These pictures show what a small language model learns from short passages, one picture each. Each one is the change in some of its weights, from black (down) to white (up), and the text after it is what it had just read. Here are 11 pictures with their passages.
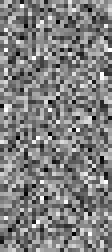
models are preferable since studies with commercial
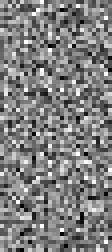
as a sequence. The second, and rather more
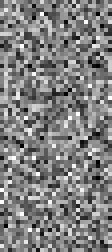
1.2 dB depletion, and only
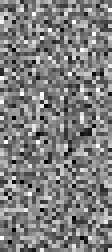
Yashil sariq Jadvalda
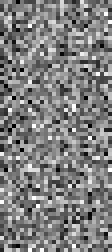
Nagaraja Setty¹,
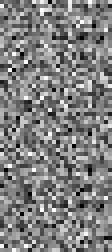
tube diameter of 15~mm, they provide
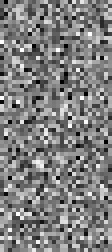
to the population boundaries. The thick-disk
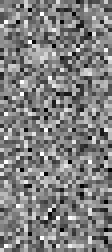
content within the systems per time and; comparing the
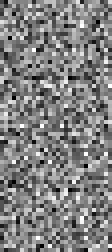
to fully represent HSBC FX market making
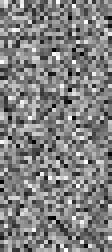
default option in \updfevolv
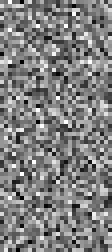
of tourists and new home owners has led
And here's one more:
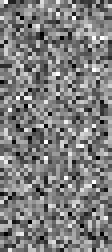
protesti keltirish. Ushbu
